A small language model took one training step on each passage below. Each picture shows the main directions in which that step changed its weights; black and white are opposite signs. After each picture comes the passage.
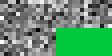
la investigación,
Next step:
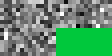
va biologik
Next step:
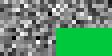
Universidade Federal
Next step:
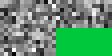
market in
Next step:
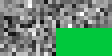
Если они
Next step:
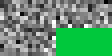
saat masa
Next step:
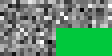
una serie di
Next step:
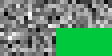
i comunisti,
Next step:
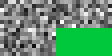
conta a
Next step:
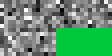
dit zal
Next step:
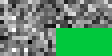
plantas mais
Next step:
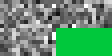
Educacional com
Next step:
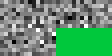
также возможное
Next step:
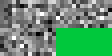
do paciente e
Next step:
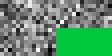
preguntas y
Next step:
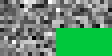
es de 2
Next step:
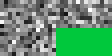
primer momento
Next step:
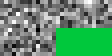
проектів й
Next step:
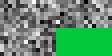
pesquisa é também
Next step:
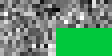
mayoría de
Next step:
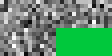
science &
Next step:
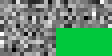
a student
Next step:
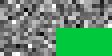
Se concluye
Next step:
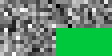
From grain
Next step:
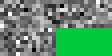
Va ikki
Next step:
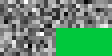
e diversidade*.
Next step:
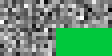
o júri
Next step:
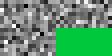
с информацией
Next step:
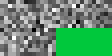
diversos tipos
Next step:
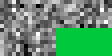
de todos e
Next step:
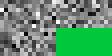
DATOS DE
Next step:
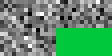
ijtimoiy muhit,
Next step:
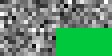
tenu à
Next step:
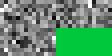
développement selon la
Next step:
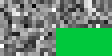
ҳар доим
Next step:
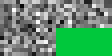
no sentido do
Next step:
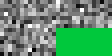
pain among
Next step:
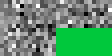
relatos de
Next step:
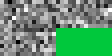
mavqei va
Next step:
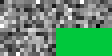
irrigation with
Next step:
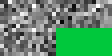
kelas digital?
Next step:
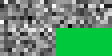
se tornando
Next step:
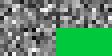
11 йилидан
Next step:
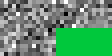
in Kontakt
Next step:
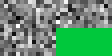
the Role of
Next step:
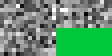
- zo
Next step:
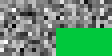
ТО і Р
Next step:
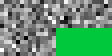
Da der
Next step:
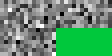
6 IFG
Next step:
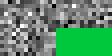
as concessões
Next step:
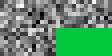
omili sifatida
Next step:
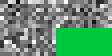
la que en el
